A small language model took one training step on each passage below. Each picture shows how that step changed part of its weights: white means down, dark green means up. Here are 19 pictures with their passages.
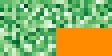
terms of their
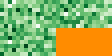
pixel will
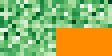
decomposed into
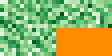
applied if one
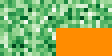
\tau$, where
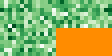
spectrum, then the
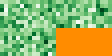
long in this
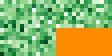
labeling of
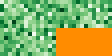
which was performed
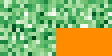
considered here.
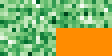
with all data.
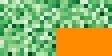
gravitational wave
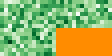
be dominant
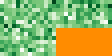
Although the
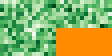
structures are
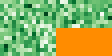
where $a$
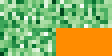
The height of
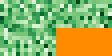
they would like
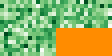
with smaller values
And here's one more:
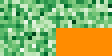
values inferred
